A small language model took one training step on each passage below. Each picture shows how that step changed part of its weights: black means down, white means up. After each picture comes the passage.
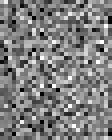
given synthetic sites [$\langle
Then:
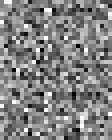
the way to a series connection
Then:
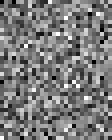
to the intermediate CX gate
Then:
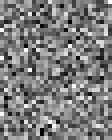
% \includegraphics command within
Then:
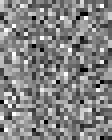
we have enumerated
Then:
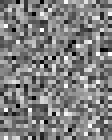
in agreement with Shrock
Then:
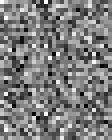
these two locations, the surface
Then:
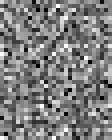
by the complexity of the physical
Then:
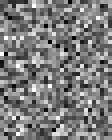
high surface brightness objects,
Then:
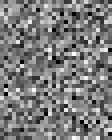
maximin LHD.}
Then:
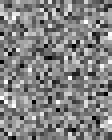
respectively, is only slightly enhanced
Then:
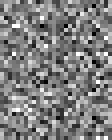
Osaka University,
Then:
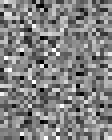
the temporal resolution, $\Delta
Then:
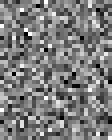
weighting for the ATT
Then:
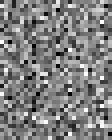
materials) but is less
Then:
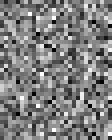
However in the case of
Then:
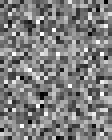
paper unless explicitly stated
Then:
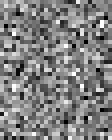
mean-field theory, we
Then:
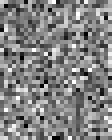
QE lepton-nucleus
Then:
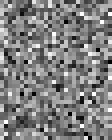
and small distance limits. The
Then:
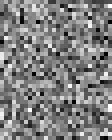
it was shown that solving a
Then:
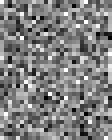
feedback from AGN remains
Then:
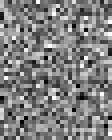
determined by the gravitational potential and
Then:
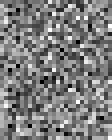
Waals length), clusters
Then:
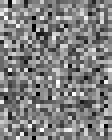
the likelihood or posterior is
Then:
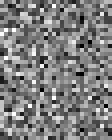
aspect ratio $\eta$
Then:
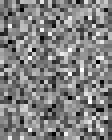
=2 \langle {\bf
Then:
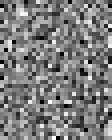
of two PDO returning
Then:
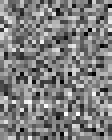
SOC and on-site
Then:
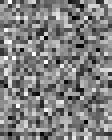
meromorphic function $\lambda$
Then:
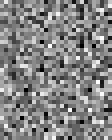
forms. In generic curved
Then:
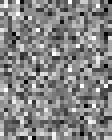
quality and perceptual localization
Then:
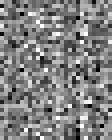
valuable framework to explore
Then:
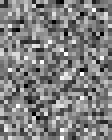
The good, the bad
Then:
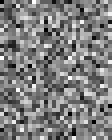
generate 3D volumetric
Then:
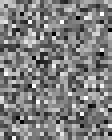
the delay time. But in
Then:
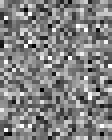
PCEBs that can
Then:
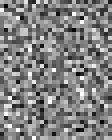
(for densities $\rho
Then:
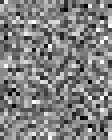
lowest-lying excited modes;
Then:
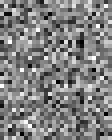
near these gate devices unless
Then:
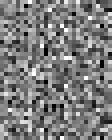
N\'eel. In
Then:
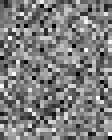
remains visible in the DNS
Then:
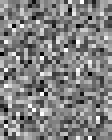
var & $\dots$
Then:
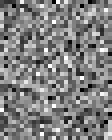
inaccurate predictions of micro
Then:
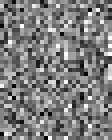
of lepton flavor asymmetries on
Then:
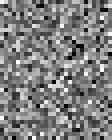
guarantee the Higgs stability during
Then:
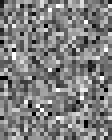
used the solutions to evaluate the
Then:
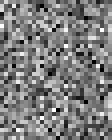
of $i$-th
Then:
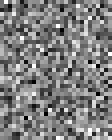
AMM fee across a
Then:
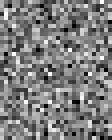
no improvement compared to the original
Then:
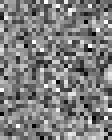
of the kaon
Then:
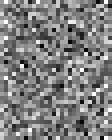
distance (MRED). The
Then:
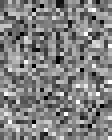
Model The PV generator
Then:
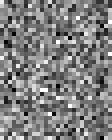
feature supported by Clang and
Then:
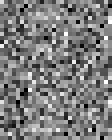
final orbital and mass distributions of
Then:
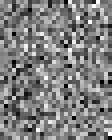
reveal their intricate
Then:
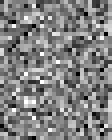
decided to blacklist 30
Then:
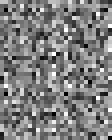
of audio signals in each
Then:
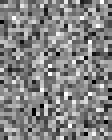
apply the achievements with the
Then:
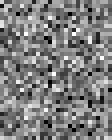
largest planetesimal remaining
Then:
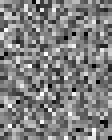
the on-shell action as
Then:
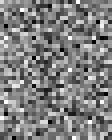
theory the vacuum energy is
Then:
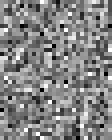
scientists to tackle
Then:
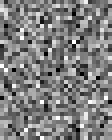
superposes to the experimental
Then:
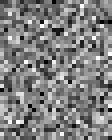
quantum state. The technique has
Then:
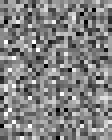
$\fnl$ estimator}
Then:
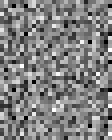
students and researchers, and
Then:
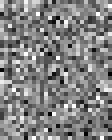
g \sqrt{N}
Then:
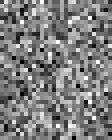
defined as $$RE =
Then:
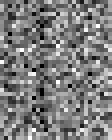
your mood,
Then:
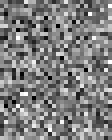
a list of essential objects that
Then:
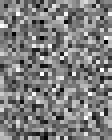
Good agreement with available lattice
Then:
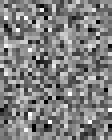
the qubits are far from resonance
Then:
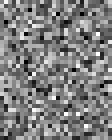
matter. In the intermediate
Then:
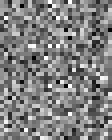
procedure can be applied to compute
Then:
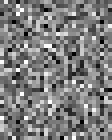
corresponding critical temperatures for transition to
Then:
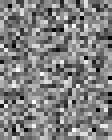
A better understanding of measurement as
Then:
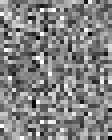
in this limit by computing the
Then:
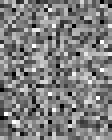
central values as an estimation of
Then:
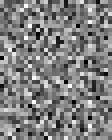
on the first-stage
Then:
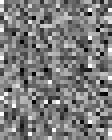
Space and Time, it is
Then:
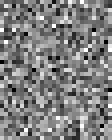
and concurrent access to shared
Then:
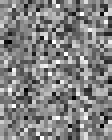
to implement technically.
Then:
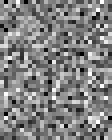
disagreement with the
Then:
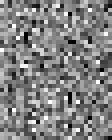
with optimal threshold. In
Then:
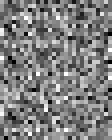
and propagation delay associated with the
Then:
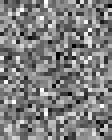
matrix for estimating the
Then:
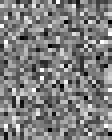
a single spherical shell of radius
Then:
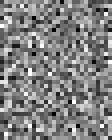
that is important in a full
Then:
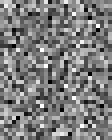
Trieste, Via
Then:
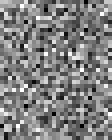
different \textit{sources
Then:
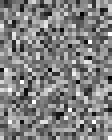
a weak soft component. The
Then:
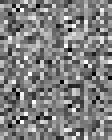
lose connection during the
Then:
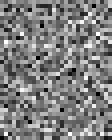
third generation which are also relevant
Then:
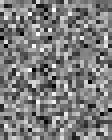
the 33 galaxies in the final
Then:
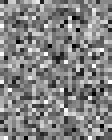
unitarity. The good agreement
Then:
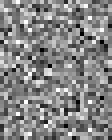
have potential to constrain the gluon
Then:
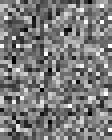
skyline path) has received
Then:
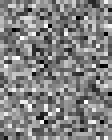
optical depth is $\sim
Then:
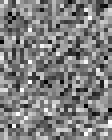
Dust clouds may not
